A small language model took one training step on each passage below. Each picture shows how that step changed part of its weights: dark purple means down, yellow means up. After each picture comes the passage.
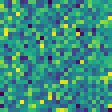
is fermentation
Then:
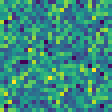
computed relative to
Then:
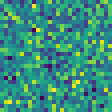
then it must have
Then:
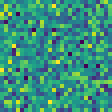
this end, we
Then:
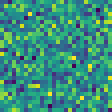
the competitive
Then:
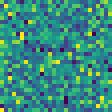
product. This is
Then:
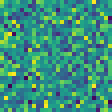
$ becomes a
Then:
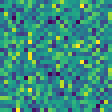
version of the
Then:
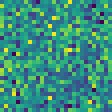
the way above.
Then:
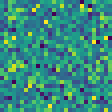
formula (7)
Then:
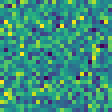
ligand is
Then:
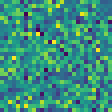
arrangements and
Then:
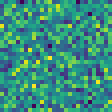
teachers in
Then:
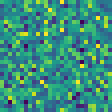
retailers with
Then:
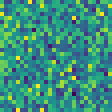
according to the
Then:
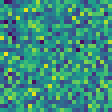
could have been
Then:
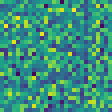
firms offer
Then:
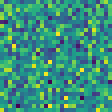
the change in
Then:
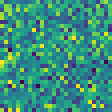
the formation of the
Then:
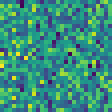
significant reduction of
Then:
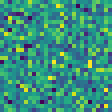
and fabrication
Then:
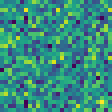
1 and 2 are
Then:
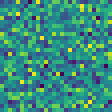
tear drop
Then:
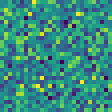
and PDE models
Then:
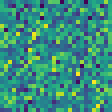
generation of random
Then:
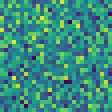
still a
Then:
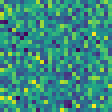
the angle of each
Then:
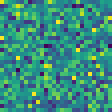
must examine
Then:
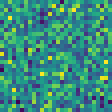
of iterations and
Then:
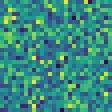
involving service
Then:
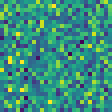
this paper, we
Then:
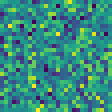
lower bound provided
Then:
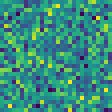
are the essential
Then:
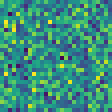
number of generated
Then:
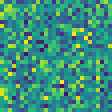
in $Y$ for
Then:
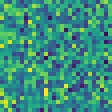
and maximum values for
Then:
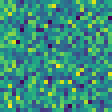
rate that is related
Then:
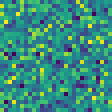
load index.
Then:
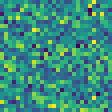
press is generated
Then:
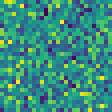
that case, the
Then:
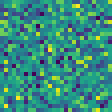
supervision and
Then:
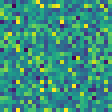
we have the following
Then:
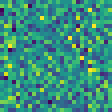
3 evaluations (at
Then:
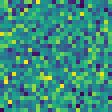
0$, compatible
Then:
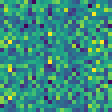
as it enables
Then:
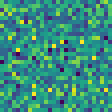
with changes in
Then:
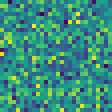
in the shape
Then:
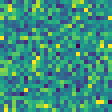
$0$. It will
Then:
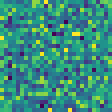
bad reduction.
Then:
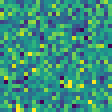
that $f\in
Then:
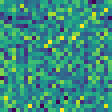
of a certain
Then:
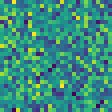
values of the matrix
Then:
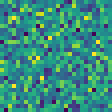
finite element frameworks
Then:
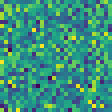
the formation of a
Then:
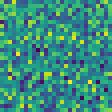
of the underlying
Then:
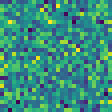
a universal constant
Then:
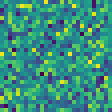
the conduct of
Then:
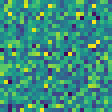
CW size is
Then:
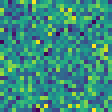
an attitude
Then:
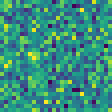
balance condition for
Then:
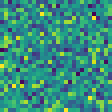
the source of
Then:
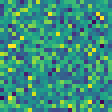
control subjects
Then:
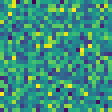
often delay
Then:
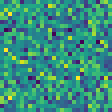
as our transport
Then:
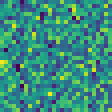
important feature common
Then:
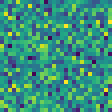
\ll (\log T
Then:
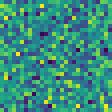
of ammonia
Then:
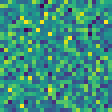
special monitors
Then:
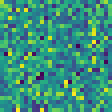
The result of the
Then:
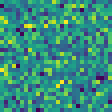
only if its base
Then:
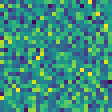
the derivative}
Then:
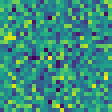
To study aging one
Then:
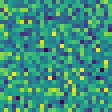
with this article
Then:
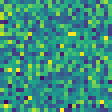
the digital
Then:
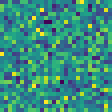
valid only for
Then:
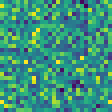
$$ \overline
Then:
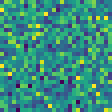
were indicated for
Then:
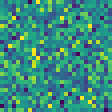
satisfy the bounds of
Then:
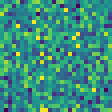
Hence the set
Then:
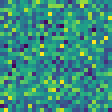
user clicks
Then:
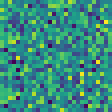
maximum power that
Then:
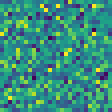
division with
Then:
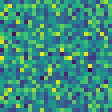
we observe
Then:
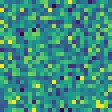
only occupy
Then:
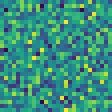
three branch
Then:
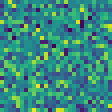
is devoted to
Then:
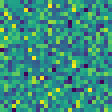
a summary of
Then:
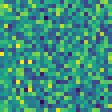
This is due to the
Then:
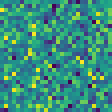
basis approximation functions
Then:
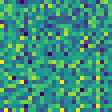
in other reviews
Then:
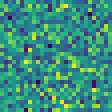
children from 7
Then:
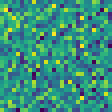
Segmentation based
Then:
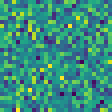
choice of the
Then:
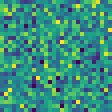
wet ageing
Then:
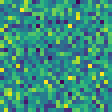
the roots and
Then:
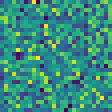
x -\sin x
